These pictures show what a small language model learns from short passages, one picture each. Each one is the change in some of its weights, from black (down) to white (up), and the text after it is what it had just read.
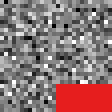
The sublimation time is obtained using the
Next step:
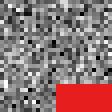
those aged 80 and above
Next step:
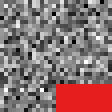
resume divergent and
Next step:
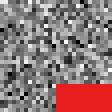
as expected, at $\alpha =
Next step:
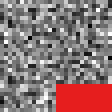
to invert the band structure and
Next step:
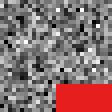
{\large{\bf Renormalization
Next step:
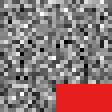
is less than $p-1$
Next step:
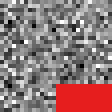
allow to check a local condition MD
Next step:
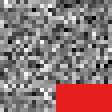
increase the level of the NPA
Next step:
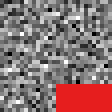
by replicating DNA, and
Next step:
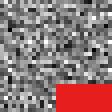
to live with a limited
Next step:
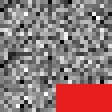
there is a slight degree of
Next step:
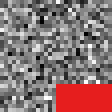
with both theoretical and experimental
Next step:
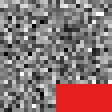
uncover a universal scaling
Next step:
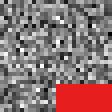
\subsection{Some columns of
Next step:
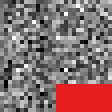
before launching the
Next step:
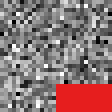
$$ By \cite[Lemma
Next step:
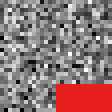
(\ref{transa}), and
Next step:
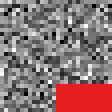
\lambda t_0 q^M}
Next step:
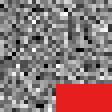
\cite{olver}. This need not
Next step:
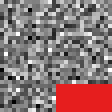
we are limited to small system
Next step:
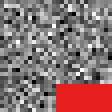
parameter of a cyclic
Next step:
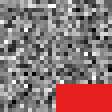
dominated convergence theorem thus
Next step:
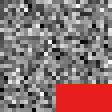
can be related to $z$ by
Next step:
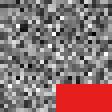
and the extra Gumooron
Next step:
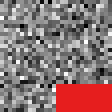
(In Minkowski
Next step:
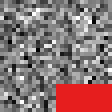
at $a/M_H\approx
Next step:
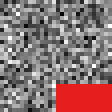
$s$, alors on peut
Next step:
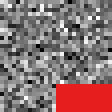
consists of a superconducting
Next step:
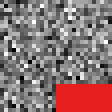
parts that are likely to be
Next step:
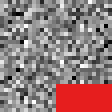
each agent's Q-network
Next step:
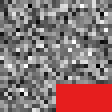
is sharp or it can be
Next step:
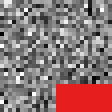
Sciences (ASU)
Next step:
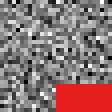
higher Sobolev
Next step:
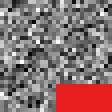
through IGFP1 and
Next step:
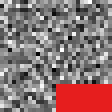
This validation tool is
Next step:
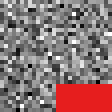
to denote the spin part of every symmetry
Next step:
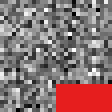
mass of the inflaton than just
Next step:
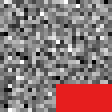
if $z\in \Bbb
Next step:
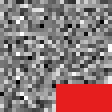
of a BT model where two
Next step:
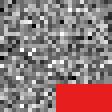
metric on $X$ induces
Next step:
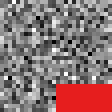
be a multi-section of $\pi$.
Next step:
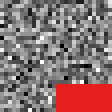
match. The composition results
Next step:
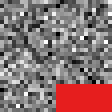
are thankful to Pr.
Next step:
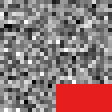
} \textbf{Package} &
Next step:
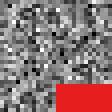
(to Theorem \ref{t8})
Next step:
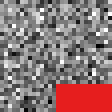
we explain these facts.
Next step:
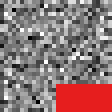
the finite dimensional setting.
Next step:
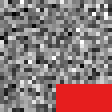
yield a direct measurement of the
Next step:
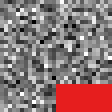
derivation of (36) shows that
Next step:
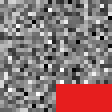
have, for fundamental
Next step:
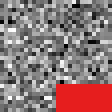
is not even vital to
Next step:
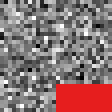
growing populations
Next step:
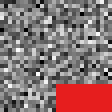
trivially on $N$:
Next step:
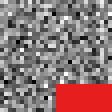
as a simple application, we can
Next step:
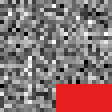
out earlier, and
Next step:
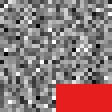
Dublin City University,
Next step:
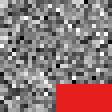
this time-dependent quantity will
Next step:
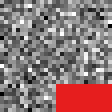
constant the beam velocity,
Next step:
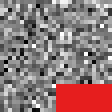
even homogeneous and
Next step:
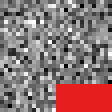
gives a long-time existence result
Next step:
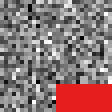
scalar field. In such a model not
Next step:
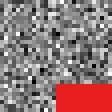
which observations are taken. We
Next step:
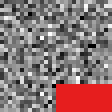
efficiency, $H_{2}$
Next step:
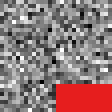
not depends on the careful
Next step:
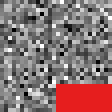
one order of magnitude, while
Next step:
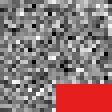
a galaxy predicted from the SF
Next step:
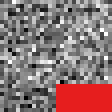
not automatically alter the
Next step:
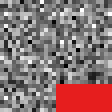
reliable. Note that our
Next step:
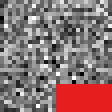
perspective, this application will
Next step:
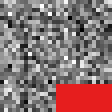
coexistency in both directions
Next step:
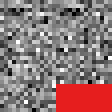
small extrema and infinitely many
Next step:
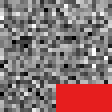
fireball data will be
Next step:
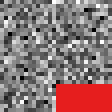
the tracks and a significant
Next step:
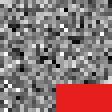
there exist a set of operators
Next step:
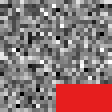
the induced Doppler
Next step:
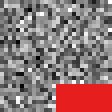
``On the Ricci
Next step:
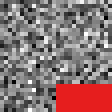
yet the maximal number of vertices
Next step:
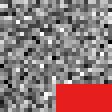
which the bipartite
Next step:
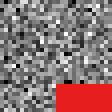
notion of "primitive
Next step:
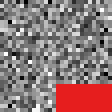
it follows that $\mathcal N$ is
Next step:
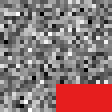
bottom panels in
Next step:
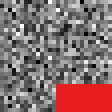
$n\in\mathbb N$, we
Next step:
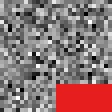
68\% confidence level.}
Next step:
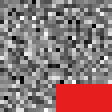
and the radiation era. The
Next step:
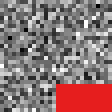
with considerably more labor.
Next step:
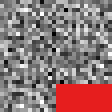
around us since many of them have
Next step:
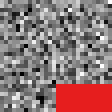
model the analytically understood
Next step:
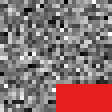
the anharmonic potentials of
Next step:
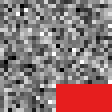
a standard bouquet of
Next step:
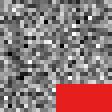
conics. In the right picture
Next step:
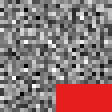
research was made possible by
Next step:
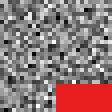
to the resonator frequency.
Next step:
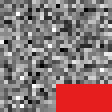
with ${\bf 1}$ and $\omega$
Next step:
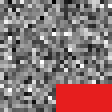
ciphertext can be calculated
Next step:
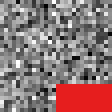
channels over 32
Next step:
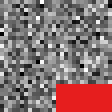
Firstly, via single
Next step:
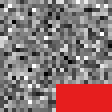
the same quantum state, the BEC
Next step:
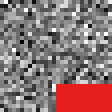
reference band selected by
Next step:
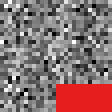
\end{equation} It is well
